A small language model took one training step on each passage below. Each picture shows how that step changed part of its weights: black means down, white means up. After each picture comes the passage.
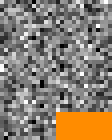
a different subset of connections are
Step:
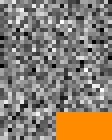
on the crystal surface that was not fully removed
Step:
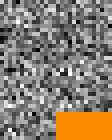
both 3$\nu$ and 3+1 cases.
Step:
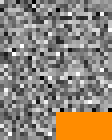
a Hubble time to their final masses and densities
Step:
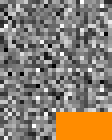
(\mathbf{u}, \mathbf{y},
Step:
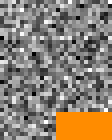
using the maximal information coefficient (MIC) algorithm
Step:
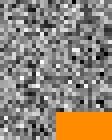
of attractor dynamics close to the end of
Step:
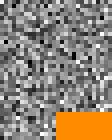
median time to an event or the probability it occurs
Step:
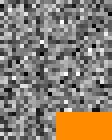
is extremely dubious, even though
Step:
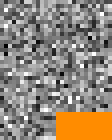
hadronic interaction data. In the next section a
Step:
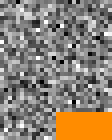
output is less straightforward, since the
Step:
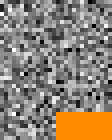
is calculated here by two criteria: (a)
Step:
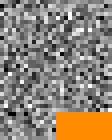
period. It is difficult to identify the conditions
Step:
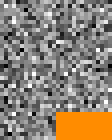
via in-program source annotations
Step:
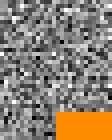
summing over all the orbitals $i$
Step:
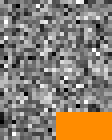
discrepancies between data and the 3- and
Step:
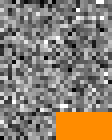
solution to these ethical challenges.
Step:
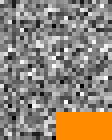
values of $L$ and $D$), in good
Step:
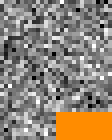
the collective dynamics of the norm
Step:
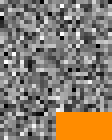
Time of Flight detector (TOF)
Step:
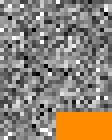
national crisis hotlines and
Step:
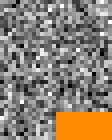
universality at the few per-mill
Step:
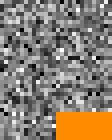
years due to the large amount of data provided
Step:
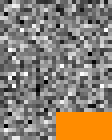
\quad , \eeqy and symmetry energy
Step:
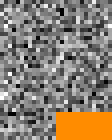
and $w$ is sampled according to
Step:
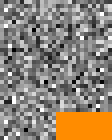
hadronic degrees of freedom. One
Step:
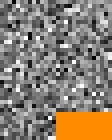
results. \begin{figure}[t] \centering
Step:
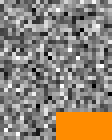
the resonance data with parametrizations of
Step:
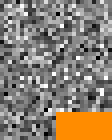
of Tabs.~\ref{tab:1} and
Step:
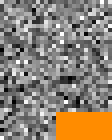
the implementation can be found in Appendix A.
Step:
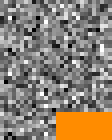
In addition, atoms making up the
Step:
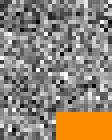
2) utilizing ASR models as initial
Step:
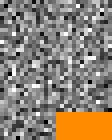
K. Nishikawa, M.
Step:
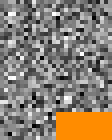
Tx and the Rx as the superposition
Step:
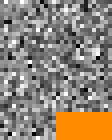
for any $N$. Lorentz transforming the
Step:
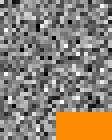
photons), with clear absorption features corresponding to the
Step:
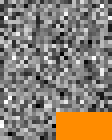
2007), the details of this connection are
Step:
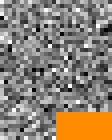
make an advancement in our understanding of the
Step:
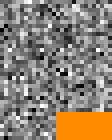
runtime of the classical FFT-based algorithm.
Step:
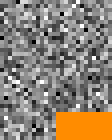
space as the actual observations $\by$, that is
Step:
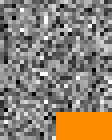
recent reports on non-equilibrium depletion
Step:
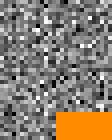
Compound | How created | 1th
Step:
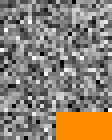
generated outputs to quantify the difference of
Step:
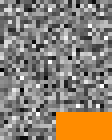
at the low temperature, the contribution of the LA
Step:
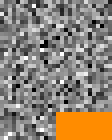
where both initial profile and evolution are fully general
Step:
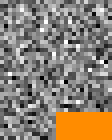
other resonance masses diverge relatively to $f$,
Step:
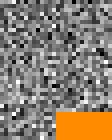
my gratitude to academic
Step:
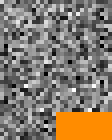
the routing stage, \RoBatch
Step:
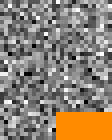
used, with and without the fact-finding
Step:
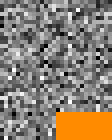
stress law[5] (Fig.
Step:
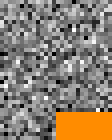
can be extracted: \begin{equation}
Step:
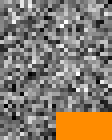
BCRB, the EZZB and
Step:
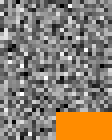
when the deviator stress had reached about
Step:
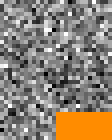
the CSC and CIC can be switched
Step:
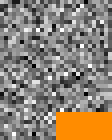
it has a superlinear relationship with $n$,
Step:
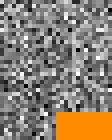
to track only some points of the vocal
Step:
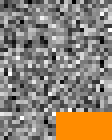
between competing quintessence models, as
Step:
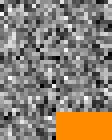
is one of the most important and most frequently
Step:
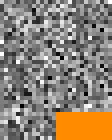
the citations to publications from
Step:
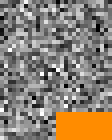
detector. Critical parameters are the index of
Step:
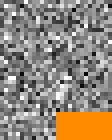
adversarial perturbations. The adversary
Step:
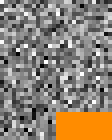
static during very short time interval. On the
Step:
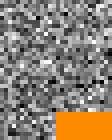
classifier in order to yield a stronger
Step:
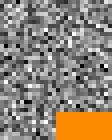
of momentum expansion. In sect. 4,
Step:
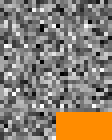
\end{figure} The system we propose
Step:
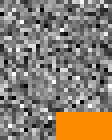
field-swept $\Delta\chi_{\rm
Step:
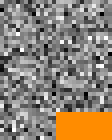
that involves two metrics. In this
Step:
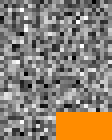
Once generated, a summary for a particular
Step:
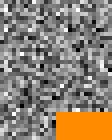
consists of an attractive term due to
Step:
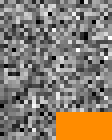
distributed according to the measure of Gibbs
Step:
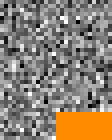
At long times, the correlation function is dominated by
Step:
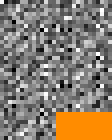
| Variables | | Population |
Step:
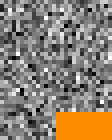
show $f^{-0.5}$ dependence,
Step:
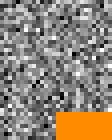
more computation time is used in simulating systems, which
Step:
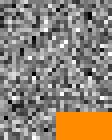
paper we show that one can construct a
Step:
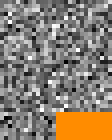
one would expect the EWs and SLs
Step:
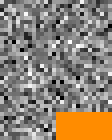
matter--gravity system rather than from a metric
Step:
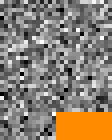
X-ray Binaries (HMXBs)}
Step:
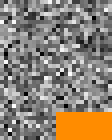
sub-MeV sterile neutrinos. It
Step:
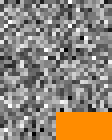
and classical dynamics of molecules on the other
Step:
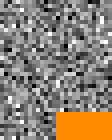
In three-dimensional turbulent flows
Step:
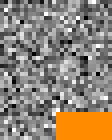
method for short-range interactions. The forces between
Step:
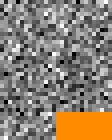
between basic science and clinical
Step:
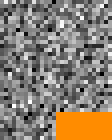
thin in dust continuum image (unresolved
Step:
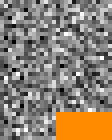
precession of a top-hat jet,
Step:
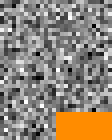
component. The ratio values are indicated by the
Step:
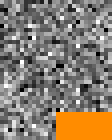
\section{Alternative determination of
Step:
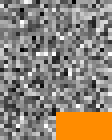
generated free $R$-module. Then the extended
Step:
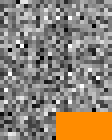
space-time. So, the geometry of
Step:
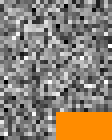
the subsequent calculations, we need to record
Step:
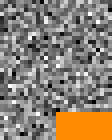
VM image provided by the infrastructure
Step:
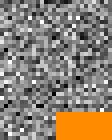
({\it e.g.} free fields or
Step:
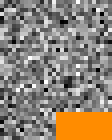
Removing reasoning examples reduces
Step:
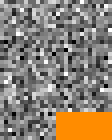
responses and immediate sharing
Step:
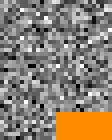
small $N=4$ embeddings in
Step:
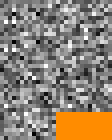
in (\ref{Teigtoabcn}),
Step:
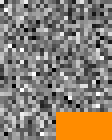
($\approx2$ deg$^2$) field of view
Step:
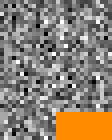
To explore this dependence experimentally, we plot
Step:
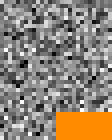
the features represent cycles in the point cloud
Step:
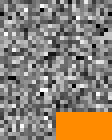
thermo-electrically cooled device.
